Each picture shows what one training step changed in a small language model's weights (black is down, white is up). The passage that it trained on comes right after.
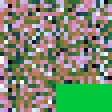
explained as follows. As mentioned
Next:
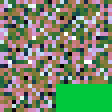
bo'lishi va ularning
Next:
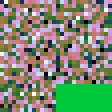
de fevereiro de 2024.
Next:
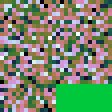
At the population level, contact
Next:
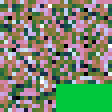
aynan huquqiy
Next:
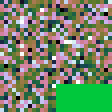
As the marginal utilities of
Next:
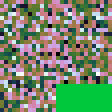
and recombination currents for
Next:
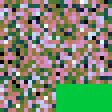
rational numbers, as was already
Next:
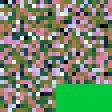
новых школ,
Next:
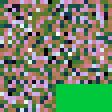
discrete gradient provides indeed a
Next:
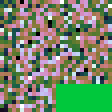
característica de uso en
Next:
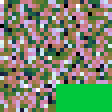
Biroq, model uzoq
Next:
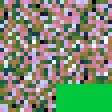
$TH_6$ graph. On
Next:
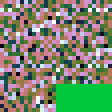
захворювання до
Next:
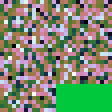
pene de păun,
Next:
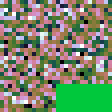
the line of sight to be 154
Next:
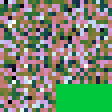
do not understand one another's individual
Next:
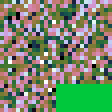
\dd s, \end{align}
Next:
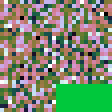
on the interface, we move these
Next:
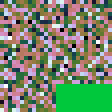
Puskesmas Pematang
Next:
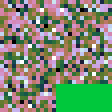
газета «Правда»
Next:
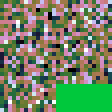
onda, a esse movimento
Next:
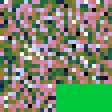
problem can be solved explicitly, in
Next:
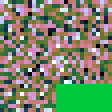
precisa bombear com mais
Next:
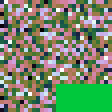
problem will be similar to those for the
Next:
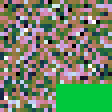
less than 6, so we attach
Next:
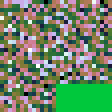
for the case of a weak electric field
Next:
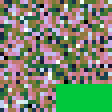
yang lebih menarik,
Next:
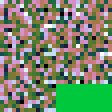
ro'y berayotgan
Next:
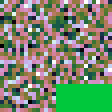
choose satisfies \begin{equation}
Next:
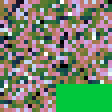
know that it is necessary to get more
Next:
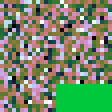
nonzero, non-degenerate and
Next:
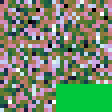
on the shadow lattice, where they
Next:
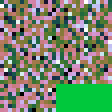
means that we have \begin{align}
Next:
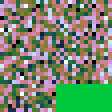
tree-structured graph with
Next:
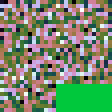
anisotropies in 3D for
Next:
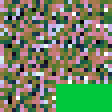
Thus we parametrize the full current
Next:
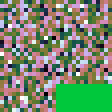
Lombardy case -
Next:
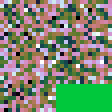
to the Navier--Stokes equations
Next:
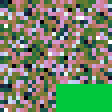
3 лар териш
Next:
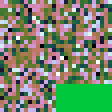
dari seberapa kaya
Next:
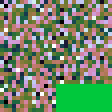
may assume from now on that we are given
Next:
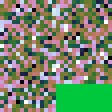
nilpotent orbit\/}
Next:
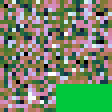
Sciences and Technics
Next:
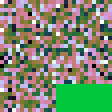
performed by WoMa.
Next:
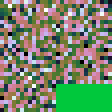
although not explicitly presented above, is
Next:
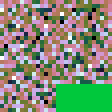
Sultashova O. G.
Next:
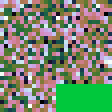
subschemes of $X$ and
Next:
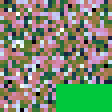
qismini hal etish,
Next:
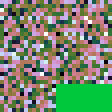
of $L_c$, whose radial
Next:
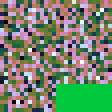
plot of $P(\theta)$ for
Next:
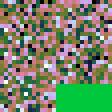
one very well. The curves are less
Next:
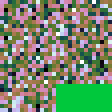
\mathbb{Q}$ and $%
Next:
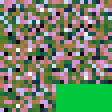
one of the most intensive
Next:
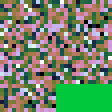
the limit $a \rightarrow 0$
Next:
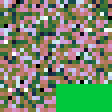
minimal genus), in general, a
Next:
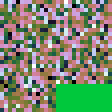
devices, for instance laser
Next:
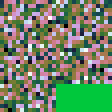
duration of business
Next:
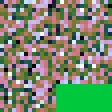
the scientific program is the
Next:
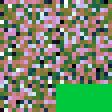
merging algorithm will not look for
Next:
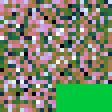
flow. In particular, it is stable
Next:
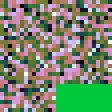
мире были и
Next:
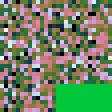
plasmon bands in the
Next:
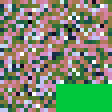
Dans un contexte où
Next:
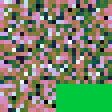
detect reflected signals.
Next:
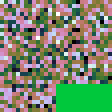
aumento de brillo
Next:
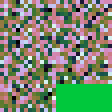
\right\}, \end{eqnarray}
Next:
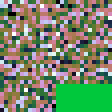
could have varied by more than five
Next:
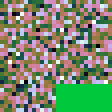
public key encryption.
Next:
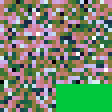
the chain of divisorial
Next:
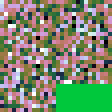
for good, nonplanar maps
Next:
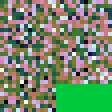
right 1-rigid by
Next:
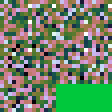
birinchi o'rinda
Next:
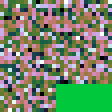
to the fixed $\beps$. We will
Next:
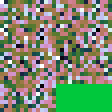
is plurisubharmonic on
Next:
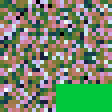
and $\mu$ dependence of the above
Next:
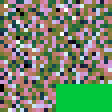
(2023). Preocupación
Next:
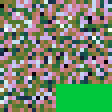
are below the expectations of PDR
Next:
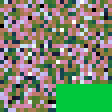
this, we conducted a
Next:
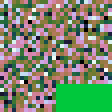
the core of M\,87 we have
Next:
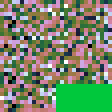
прилагательными в
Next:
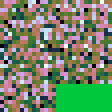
of mental stress among
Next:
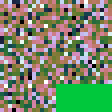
only for $\beta \in \bigl(
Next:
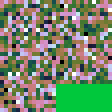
$f$ is left almost split and
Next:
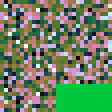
stochastic errors starts at
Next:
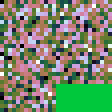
of PnP controllers in
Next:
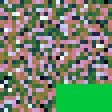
good scheme should not develop
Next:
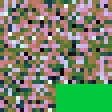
On the divisibility of sums
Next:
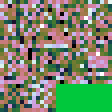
of hits in the silicon
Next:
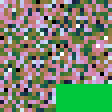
our setting. This is due to the
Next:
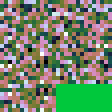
в современном
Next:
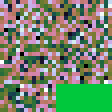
way to strengthen this result, since
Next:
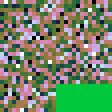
grid along the entire
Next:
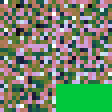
for $i\neq 0$. Suppose
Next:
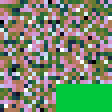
extracted from $v_2$
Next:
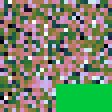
present in the Fu-Kane model
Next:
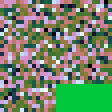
to the next point is determined by the
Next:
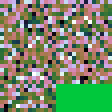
of points of $\cpo$
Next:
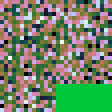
$u^0_\lam$ which
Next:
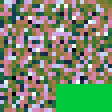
per turn where a residue
